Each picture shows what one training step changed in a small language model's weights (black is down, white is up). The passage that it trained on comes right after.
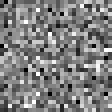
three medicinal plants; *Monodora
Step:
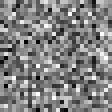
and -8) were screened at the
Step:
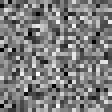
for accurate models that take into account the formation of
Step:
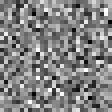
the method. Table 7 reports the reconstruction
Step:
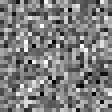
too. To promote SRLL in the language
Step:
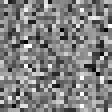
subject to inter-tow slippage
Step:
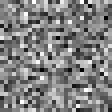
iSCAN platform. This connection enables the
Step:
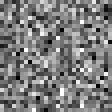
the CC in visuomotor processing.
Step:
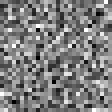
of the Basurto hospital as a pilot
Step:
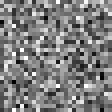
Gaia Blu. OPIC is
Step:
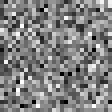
are operating with deficits—this is
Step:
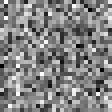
second hypothesis: H2: There is a significant
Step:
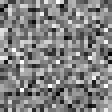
Chapters of Major-Country
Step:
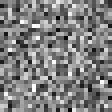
and ((6h)) by space, thus
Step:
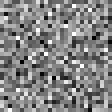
current level Conclusion Finally, the instructor must have
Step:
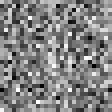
the Solar Energy Source on Stability of
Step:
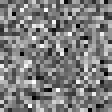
that realistic ethics searches for these
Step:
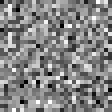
people (20–80) to evaluate safety,
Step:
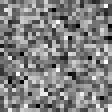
space. 2. The pendulum
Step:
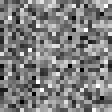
the Rights of Youth" was developed.
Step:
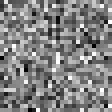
throughout the project in the Zenodo
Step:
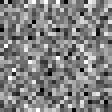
generally represent geometry (Wortmann and
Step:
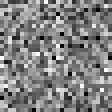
business network on firm's entry mode decision and
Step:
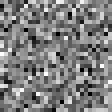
as the graphical layer on top of
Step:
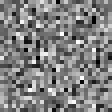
the sun. This can be shown by the
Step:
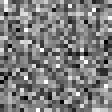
comparison of the pose estimation and produced 3D
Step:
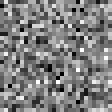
key parameters for the design and construction of road
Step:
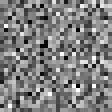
Although the Weighted Round Robin
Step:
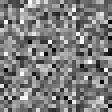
it is not possible to experimentally test widely changing
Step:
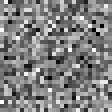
frequencies less than 300 kHz. The response of
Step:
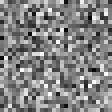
Algorithm As explained in the metric selection
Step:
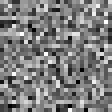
microorganisms. Fig. 7(b).
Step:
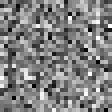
and for obtaining a better therapeutic outcome
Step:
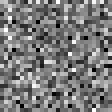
S., & Schleich, J.
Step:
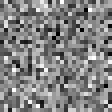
their cronies, a practice which negates
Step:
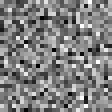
DBL data set starts in 2018, we
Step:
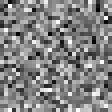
married (76%), single 17%, and
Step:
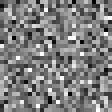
or widely used. Educational It involves the
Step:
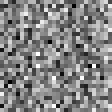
on choice of the channel and the nature of
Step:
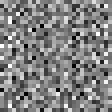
& VHI & VHI &
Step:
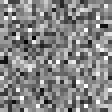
severe psychological stress, Psychological perceived stress score was
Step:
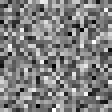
were the second most popular type of organizational
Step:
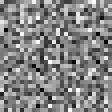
Project Route Student's Full
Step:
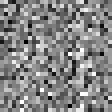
release of tissue plasminogen activator) waste
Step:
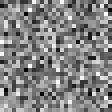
/ videos on social media negatively affects
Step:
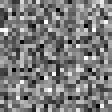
Technology, Hemvati Nandan
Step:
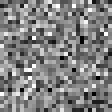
of one indicating a ‘better’ status.
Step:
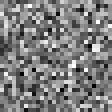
This research paper is based on secondary data collected from
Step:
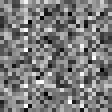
Sharad Jartarghar²,
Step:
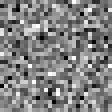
and safety practices namely, investments for employee's
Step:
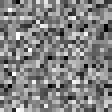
higher education nevertheless increase academic success.
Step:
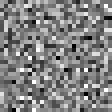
About the Guide This guide was developed by
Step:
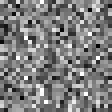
with substituted benzyl alcohols
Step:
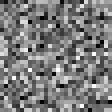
SUN Digital Twins Library of
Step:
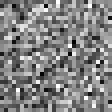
circadian nature, ruminants have
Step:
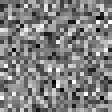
in mobile ad hoc networks by adopting
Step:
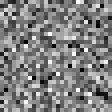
establish modern educational institutions and libraries.
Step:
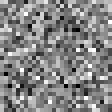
positive which shows the increase risk leads to a rise
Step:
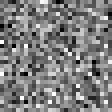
nubbins located on the upstream part of
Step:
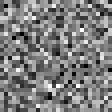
demand for software, while growing, did not exceed
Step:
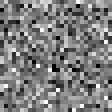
in diameter, are rarely found (Fig.
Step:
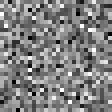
Therefore, ENTER offers the possibility of becoming
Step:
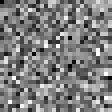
the mixture kept overnight. No
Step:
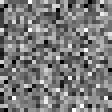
Shoes was founded in 2006, when
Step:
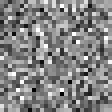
are jointly Gaussian random variables was addressed
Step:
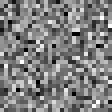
properties^[9]. Apart from these interactions,
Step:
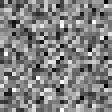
for making a final decision based on the debate
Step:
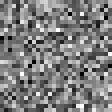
the source G/SiO₂ specimen. However
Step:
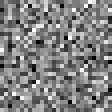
in the field of citizen science, identifying
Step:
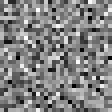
parts of the world. The old tension between
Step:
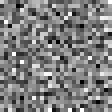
this method, one or more DGs are
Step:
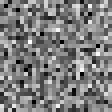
3 – Example of DIC full-field
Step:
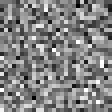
in the institution. This study concludes that the
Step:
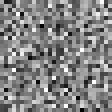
sample (30mm \times 12mm \times
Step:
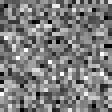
of poetry, including *Girones
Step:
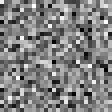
countries we have to follow the technological advancement and
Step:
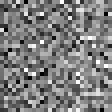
renin, tissue plasminogen activator
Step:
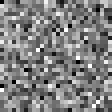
been regenerated or has simply been
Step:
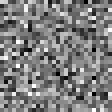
3rd case removable partial denture and
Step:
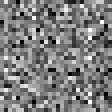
environmental vulnerabilities and the main needs and criticalities
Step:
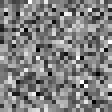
work behaviour the inventory by Scott and
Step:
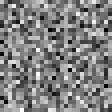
a optical photosonic instrument. First we
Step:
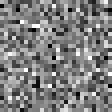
and loss results from largest to lowest. The affected
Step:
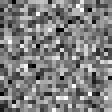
vyayam means occurrence of sweat
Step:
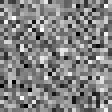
occurred prior to the study may have caused changes in
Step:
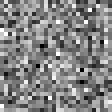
structures of fully integrated inductors. Direct comparison of
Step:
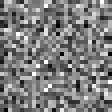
Jaipur ³3rd PG
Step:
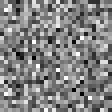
resolution mechanisms managed by the DSGA.
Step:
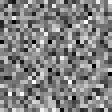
flavonoid contents were 24.74
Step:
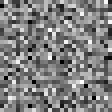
effective tumour-growth inhibitor in
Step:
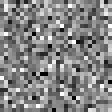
acquisition Fo : Formal analysis E :
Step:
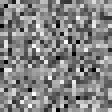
Literary Criticism*, published in
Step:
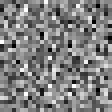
Agreement on written notice by either Party
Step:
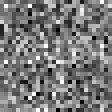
startup and SME’s working with
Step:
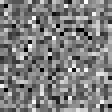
cessation of menses is commonly used
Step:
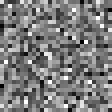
medialis (GMED),
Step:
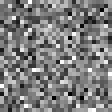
GO was obtained. The resulting GO and
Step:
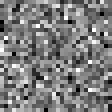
and J. Helton, *Health
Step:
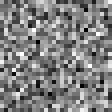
the intermittent connectivity (high
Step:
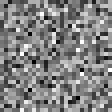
High lending interest rate by banks 25 11
